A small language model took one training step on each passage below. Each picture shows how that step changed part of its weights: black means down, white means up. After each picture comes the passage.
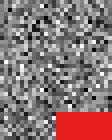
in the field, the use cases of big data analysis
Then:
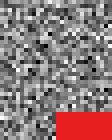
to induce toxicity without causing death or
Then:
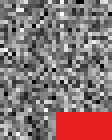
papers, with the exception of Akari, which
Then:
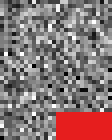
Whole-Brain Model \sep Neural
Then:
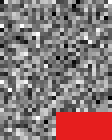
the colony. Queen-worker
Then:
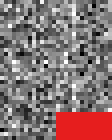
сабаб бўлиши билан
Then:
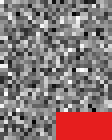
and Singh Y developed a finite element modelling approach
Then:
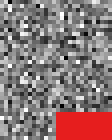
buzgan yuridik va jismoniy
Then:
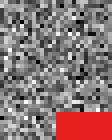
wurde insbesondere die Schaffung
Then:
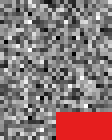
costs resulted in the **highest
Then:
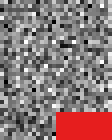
real-time monitoring for the detection of respiratory
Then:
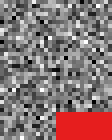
tushunchaga asoslangan holda,
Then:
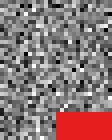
a new method for face detection in depth images.
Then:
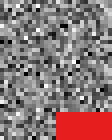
as the object of interest is embedded within the scope
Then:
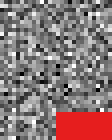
как конечная задача). К этой
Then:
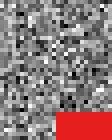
- Flexible Time and location Conditions
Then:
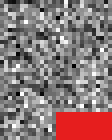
мис чақалар зарб қилинган.
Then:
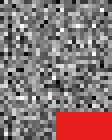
Storey Displacement developed due to Wind
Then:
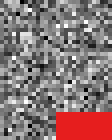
The peak magnetic field strength in this filament is about
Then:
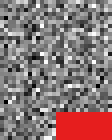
a \tcl\ or the formula to enforce in
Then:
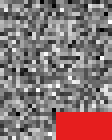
a more systematic calculations of the cool binary evolution from the
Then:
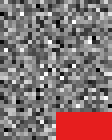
qilishning bir qator ko‘rinishlari
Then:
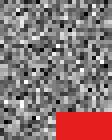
becoming increasingly crucial. However, the current stage
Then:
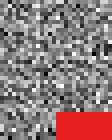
complex for increasing multipole orders. For this reason,
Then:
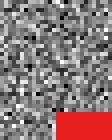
therapies that address specific stages of the disease
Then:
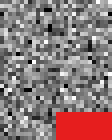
suggests several strategies to bolster regionalism and address
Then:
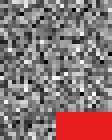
experiments or interviews, which are not in the focus of
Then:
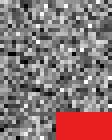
inform methodical recommendations and exercise systems.
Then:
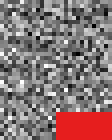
right: Mass of the most massive FOF
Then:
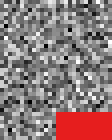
where the oxidation of water on Ru occurs much
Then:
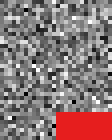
or circle illustrations are fairly symmetrical,
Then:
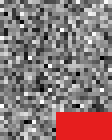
nanoemulsions (PDI) were determined by
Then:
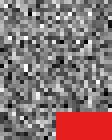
have not engaged in sexual relationship 2.77
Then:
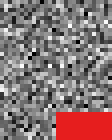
ability for deep reflection, quiet the mind,
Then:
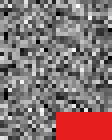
appropriate management and prevent potential functional sequelae. This
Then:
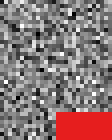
для стійкого розвитку компаній. На
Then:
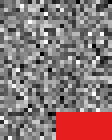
continuous lines in Figures 3–5. The observed
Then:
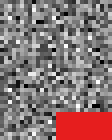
several useful discussions, which partially stimulated the present
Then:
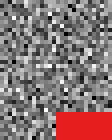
menen kórkemlep,
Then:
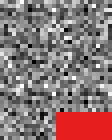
the average of $D_0$ instead of the individual
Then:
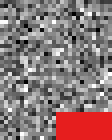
EE. \section{System Model and Problem
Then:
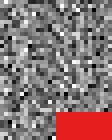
Information System (ITIS) as accessed through the
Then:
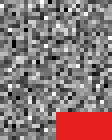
is required to ascertain whether this is a trend
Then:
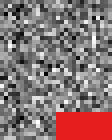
пас. Перевезено
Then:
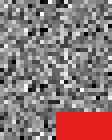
gases from cars and SUVs are generally in
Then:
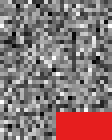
las variables requeridas en el estudio. La
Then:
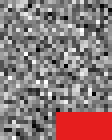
parameters such as N , M_i , k and a
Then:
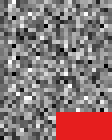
Uchinchidan, firibgarlar
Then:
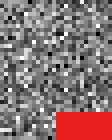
z. B. für eine systematische
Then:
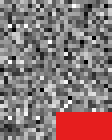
showed that most of the patients with all density parameters were
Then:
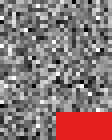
the possible differences, we specifically focus on Adu
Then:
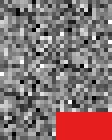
- COCTEAU, Jean. *O
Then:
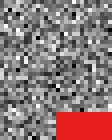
all the features as Bi-Sep does.
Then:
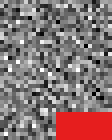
de CO₂ da indústria [3]. Em
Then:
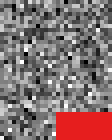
be used in any neurophysiological study with
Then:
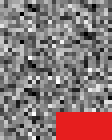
+h_c$. Their results for
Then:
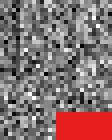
А.Г. Перспективы развития политики
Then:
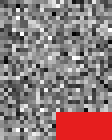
This proves Assertion 1. \newline To
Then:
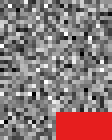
was put forward by F. R. Urban
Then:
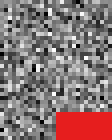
isloh qilingan investor-davlat
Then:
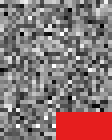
is seen upon visual inspection of Figure 2 and can
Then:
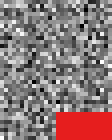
in the assessment of its accuracy and the improvement of
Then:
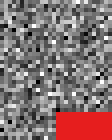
the TOAs with respect to a certain timing model
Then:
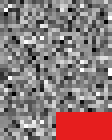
more probable. Indeed, because of the effective
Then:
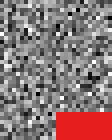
excitation dynamics shows a non-monotonous behavior
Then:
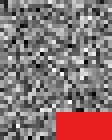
amplitude), and a second one where the vibration amplitude has
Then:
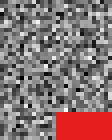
разработку (дизайн),
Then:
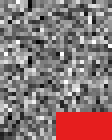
inflow litter and coarse
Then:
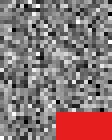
metric, the corresponding fluctuations on $Z$ remain
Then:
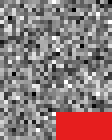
is naturally adapted to an ion trap implementation
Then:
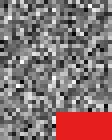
del Ángel, en 1433; un
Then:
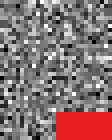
transmitted information would be still poorer since the way
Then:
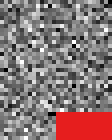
processes that generate fibrin. It was once believed
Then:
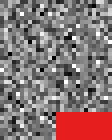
framework that allows us to take into account elastic effects on
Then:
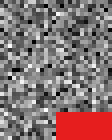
etiladi. XULOSA Xulosa
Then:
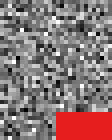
M_{\rm DM} \lesssim
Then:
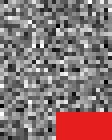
conventional oral dosage forms like tablets and
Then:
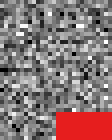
dietary choices. Nutrition education programs
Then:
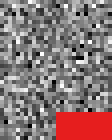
the European welfare states find themselves in
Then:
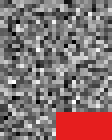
текста или отрывка; - 2)
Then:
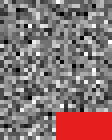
apply transfer learning on a pretrained network instead.
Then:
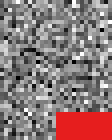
más *humano*, aunque resulte
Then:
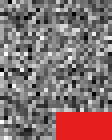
the epidemic control period, human mobility experienced
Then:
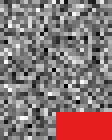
when the diphtheria vaccine was released, it
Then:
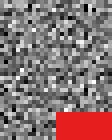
otherwise.} \#56 and the early-type B
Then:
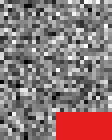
With the help of 2d-3d registration
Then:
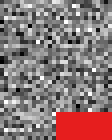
mythical characters, this article focuses on two
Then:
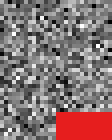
Також статистика добутої
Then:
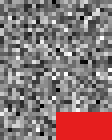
picture, these stationary points represent the relevant
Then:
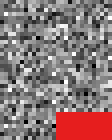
located at the end of the moose corresponding to the UV
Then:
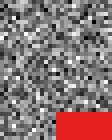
were males with an average age of 30.5
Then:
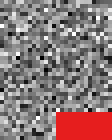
to quantify the degree of association between LC
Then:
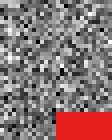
transform it is convenient to use the relation
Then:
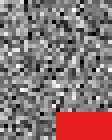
and targeted hand muscle exercises have been shown
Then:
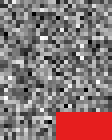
*A. bracteosa*, plants
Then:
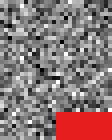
solvent and the mixture heated for 4 hours on
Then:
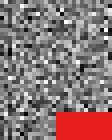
factors that prevented the establishment of strong allied
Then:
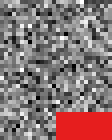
te stellen. Ook als goede
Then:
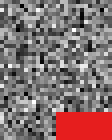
manter um monismo jurídico
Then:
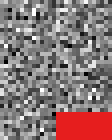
indices obtain steep (negative) values shortly
